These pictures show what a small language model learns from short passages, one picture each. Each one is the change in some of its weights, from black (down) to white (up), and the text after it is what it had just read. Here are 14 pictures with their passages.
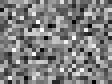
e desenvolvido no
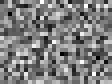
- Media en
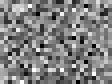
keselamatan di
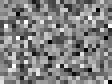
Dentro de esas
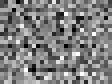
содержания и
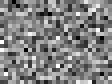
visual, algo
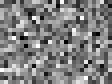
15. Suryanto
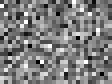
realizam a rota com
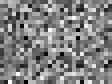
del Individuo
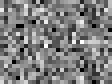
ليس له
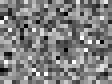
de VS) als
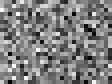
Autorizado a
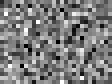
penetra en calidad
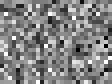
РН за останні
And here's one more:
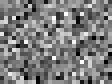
такого шага.
